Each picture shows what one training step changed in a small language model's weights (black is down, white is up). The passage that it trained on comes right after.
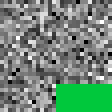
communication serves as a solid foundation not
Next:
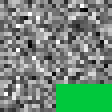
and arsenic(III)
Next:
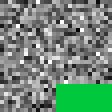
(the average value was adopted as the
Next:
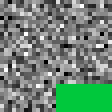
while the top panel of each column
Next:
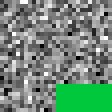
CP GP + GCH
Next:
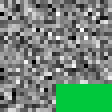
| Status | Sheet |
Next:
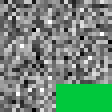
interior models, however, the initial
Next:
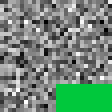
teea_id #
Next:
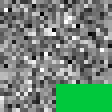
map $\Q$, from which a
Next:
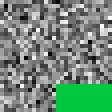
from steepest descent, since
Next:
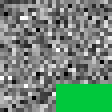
model provides the best performance among the
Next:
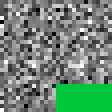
online) Early temperature distribution near
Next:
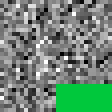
Nakhon Pathom,
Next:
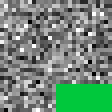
dominance (Bhandari,
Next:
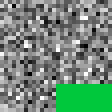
FSBSI “Research Institute of
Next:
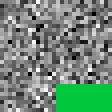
show temperatures that are statistically significantly different
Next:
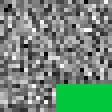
of the above tables are very nearly
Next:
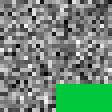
achieves an error reduction of up
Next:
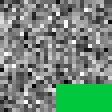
the quantum description of the process and on the
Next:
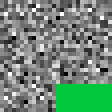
are purely transverse modes and do
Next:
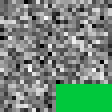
resolution does not change our conclusion about the
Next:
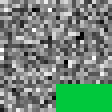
Korea: Identities,
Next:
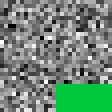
values of F$_{FUV}$
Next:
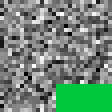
isolated processes. The goal of
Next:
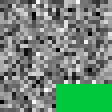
that evaluates the events whether the true
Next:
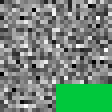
as well as how hard it is to
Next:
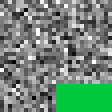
things themselves.
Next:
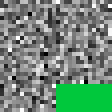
multi-site structural MRI
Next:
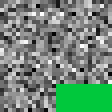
The EB confirmed an earlier
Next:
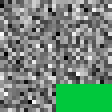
confirming higher adaptability to emerging
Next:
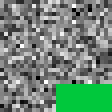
all humankind. However, the
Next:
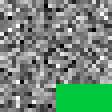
face in the image, we need to
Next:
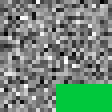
a broad spectrum of biological activities, including
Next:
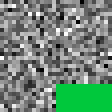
Present efforts at these levels are
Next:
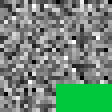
0 to 1 at the degree of
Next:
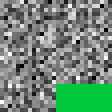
circuit \begin{align}
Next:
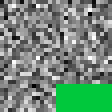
Funded by the German
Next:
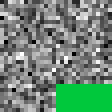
outperformed all conventional techniques.
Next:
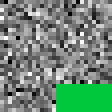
into why some participants seemed
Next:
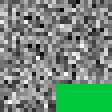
an end, the inflaton decays
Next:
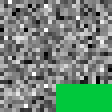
The relative merits of this
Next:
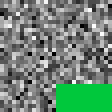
gauge dependent terms is controlled, therefore
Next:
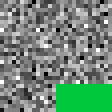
Lu, On the existence of
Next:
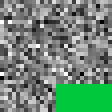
will be tested and their properties compared with similar
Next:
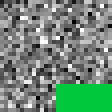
illustrate the success or failure of different
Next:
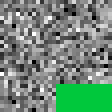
case, represented in the bottom panel
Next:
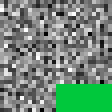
learn so that they can reduce the
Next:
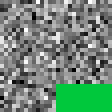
pressure that lends the cell its
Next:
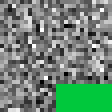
objective of the study to find the overall
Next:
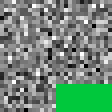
but they increased and moved into the high
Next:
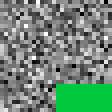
card can therefore be understood as
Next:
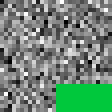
SDGs: The UN's
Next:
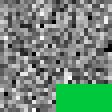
the results of a three-dimensional
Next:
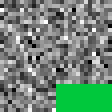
steps of 0.01 Gyr.
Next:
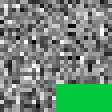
and other anthropogenic activities the
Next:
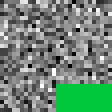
in the risk-averse setting,
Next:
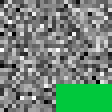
for real-time human novel view
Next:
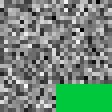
Efforts to shape favorable
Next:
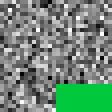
X is more similar. We also show the
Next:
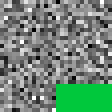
posterior part, where they are
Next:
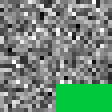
Parameters used to make predictions for
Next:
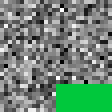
in non-zero Fermi energy,
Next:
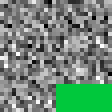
where $s,m_s$ are
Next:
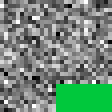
details. However, in general, we can
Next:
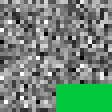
derive the generalized Langevin
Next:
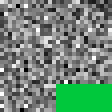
voting). Key questions
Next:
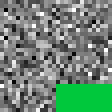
century, significant changes have occurred
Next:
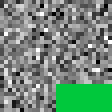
processing workflows. A VRE
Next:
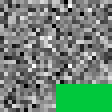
E-boilers when combined with
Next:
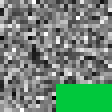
this workflow, rather than the serial
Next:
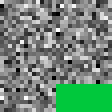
device schematics. From
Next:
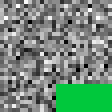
or attending an event. •
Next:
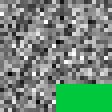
can be mainly determined by the
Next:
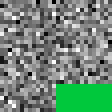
way teachers can establish a
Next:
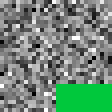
beliefs over signed social
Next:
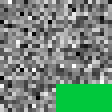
2023 during period LIC provide large amount of
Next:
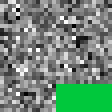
only be attributable to the power
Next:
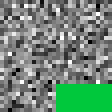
efficiency with respect to the target value. In
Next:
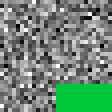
in High-Efficiency
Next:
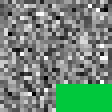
electronics is less than $2$
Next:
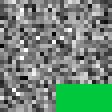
perpetually fortify their
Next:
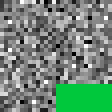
the decreased absorption is the net
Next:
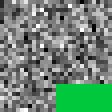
allows for all nuclear data to be user defined
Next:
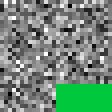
remained undecomposed.
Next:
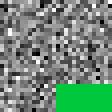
900 spectrometer. Results and
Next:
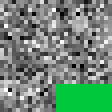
will have mis-alignment errors due to
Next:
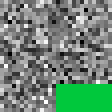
showed the distribution of accessions into three
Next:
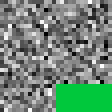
of $F$ are those loops
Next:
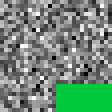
a Ti or Al interlayer between
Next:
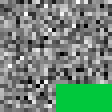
correlation between the energies of any two paths
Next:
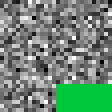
demonstrate the validation methodology using the
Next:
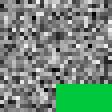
total brightness as the four
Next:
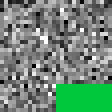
It proves useful to introduce the following
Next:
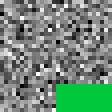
\mathcal{C} (\delta)$.
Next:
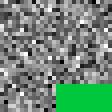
these two poles couple to different
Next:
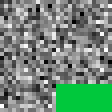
constraints on the nature of the nuclear
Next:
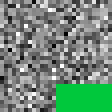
a lot of promise in sound event
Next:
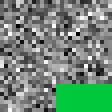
provides a large amount of user-created
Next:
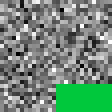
placed under tectonic stress and in
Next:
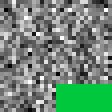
reported in percentage of accuracy, both in
